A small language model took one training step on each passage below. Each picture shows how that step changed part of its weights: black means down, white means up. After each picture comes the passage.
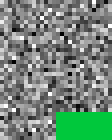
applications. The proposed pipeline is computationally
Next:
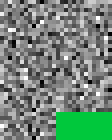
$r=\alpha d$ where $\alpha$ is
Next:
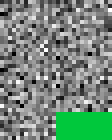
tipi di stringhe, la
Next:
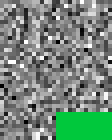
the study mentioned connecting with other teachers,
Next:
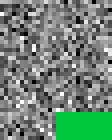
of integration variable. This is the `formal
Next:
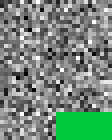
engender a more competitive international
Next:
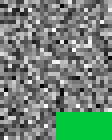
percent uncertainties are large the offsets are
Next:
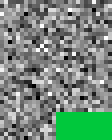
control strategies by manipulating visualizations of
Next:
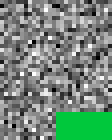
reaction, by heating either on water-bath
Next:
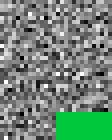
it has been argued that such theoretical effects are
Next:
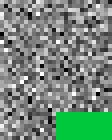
fitted using coupled harmonic oscillator model
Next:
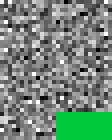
choose insurance if the coverage improve his
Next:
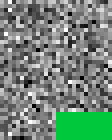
manifestly genus one fibered
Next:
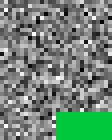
relative energy of {\bf 1} as a function of
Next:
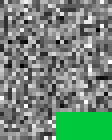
the bed of a lake and along its
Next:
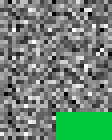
Bajaj & Williams,
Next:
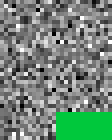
a set of 3N Hamilton equations for the
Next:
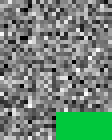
hot rubidium vapor, and
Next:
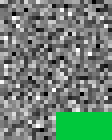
This finding was consistent with⁹ conclusions
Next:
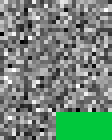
children with enteric fever these findings are close
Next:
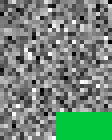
\cite{martin}. The usual case
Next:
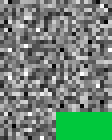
failed? *Soc Sci Med*.
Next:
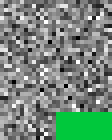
spin-flip relaxation. (The details
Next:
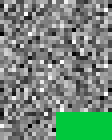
& |\overline{\Phi}_+\rangle , &
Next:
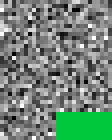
(Micro-CT) scans.
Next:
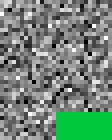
increased activity of the heart rate also its
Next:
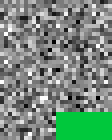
enterprise use cases, in combination with
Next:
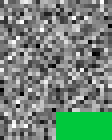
and Reduction}\label{Obs}
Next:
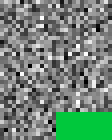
other not only in economic power (e.g.
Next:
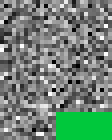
hosts pairs of Weyl points, as
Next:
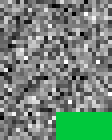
same as that presented in Table 3, yet there
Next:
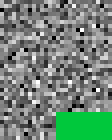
together toward a common vision Table 6(appendix
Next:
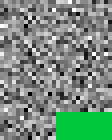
[22] Baron-Cohen,
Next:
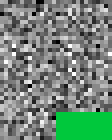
Pareto distribution with $\mu > 0$. The
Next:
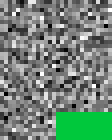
of varying viscosity in turbulence
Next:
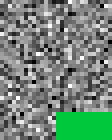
residual image, and composition controls.
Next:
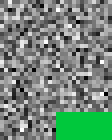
the seniors or management of organization
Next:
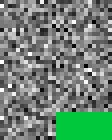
Data Standard,” *PLoS
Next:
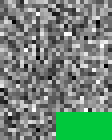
Data were collected electronically (Google
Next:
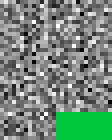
of specified location, length, and position
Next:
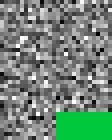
additional means of monitoring and control of the equations
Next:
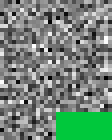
technical advice. Beside, training
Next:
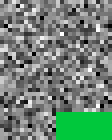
position and momentum vector at the chamber
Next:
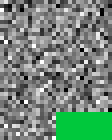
a body of knowledge but rather a framework in which
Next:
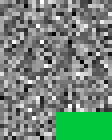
However, the data model only defines constraints for
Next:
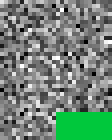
cm). This increase was, respectively, from
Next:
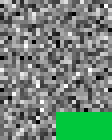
returns and thus can be neglected. In
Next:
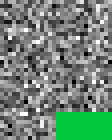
The institutional changes as factors of social and economic
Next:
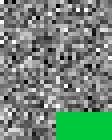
are sensitivity (47,1%),
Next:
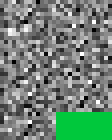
Theorem \ref{Pnotclosed}
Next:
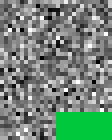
mg/kg, and the accumulation of
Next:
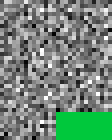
Learning Methods*. Cambridge
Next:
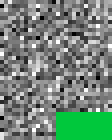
from 73.22% decreases gradually
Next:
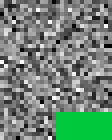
new GC velocities with typical uncertainties
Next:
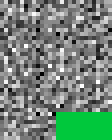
easily derived from the basic laws of
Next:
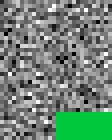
full use of the bulk by PFM.
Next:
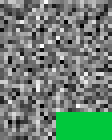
and application in daily life. Students
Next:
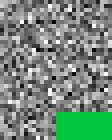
IEEE 802.16 standards,
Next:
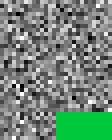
application, like canals. Displacements of some
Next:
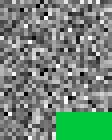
gastrointestinal physiologist
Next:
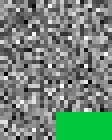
Abstract The recovered results showed that: the
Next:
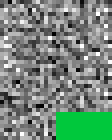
suitable variety for improving the existing
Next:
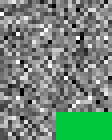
represents the Hamiltonian of the quantum battery system,
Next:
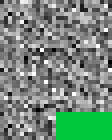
the time taken to obtain a converged
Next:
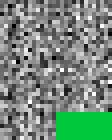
on a computational radio frequency identification
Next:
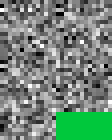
(we are talking about over four
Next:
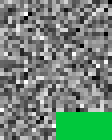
facility; see \citet{Li19}
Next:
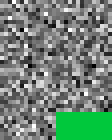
**Figure 7.** Results of the
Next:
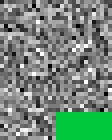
to be the only way to conserve the
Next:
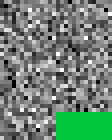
jets. The parameters used to define top candidates
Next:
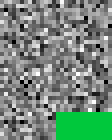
term is the total flux into the $\ell$-th
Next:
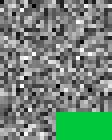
augmentation techniques, the author learned
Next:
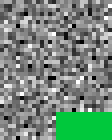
out an employment guarantee programme with
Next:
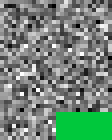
would be the case for MR). The spatial distribution
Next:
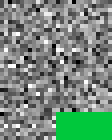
Serway uses a heuristic argument
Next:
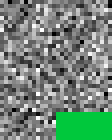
geometric pattern registration techniques to perform exact,
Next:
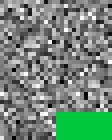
$i$. Here we allow that the variability between
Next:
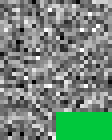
rescaling and translating a universal
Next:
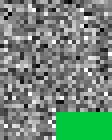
correctly. The labels look like a
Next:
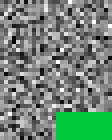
quantum confinement. Such large particle with size
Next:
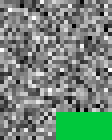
line with their recovery rate expectations. In
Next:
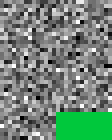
Finally, a sample of candidate boosted
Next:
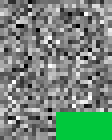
denotes the Smarandache ceil
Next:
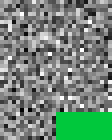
but it takes a lot of time.
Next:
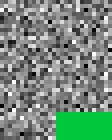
alone [Imhonopi and
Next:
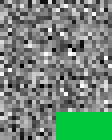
ductile and brittle materials.
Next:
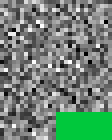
medicinal properties. The aim of the present study
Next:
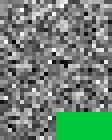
been analysed. The effects of the geometrical
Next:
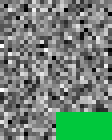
indicating that early germination may not always
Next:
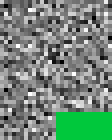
attacks.}\ The setup and configurations of the
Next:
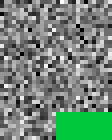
syndrome is quite common and
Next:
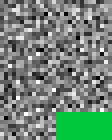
the postoperative period. Materials and
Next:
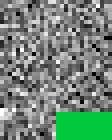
for message boards and chat
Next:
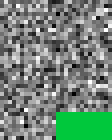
by \cite{Vachaspati2020},
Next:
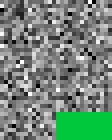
planned simulation campaigns will also
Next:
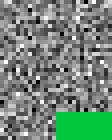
the region. - Geophysical
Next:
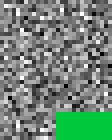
Mobile Networks}{June
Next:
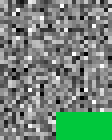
lower intrinsic viscosity, and higher
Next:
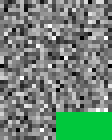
under 18 years old, parent assent forms
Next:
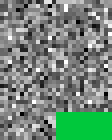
to find the real eignevalues of the
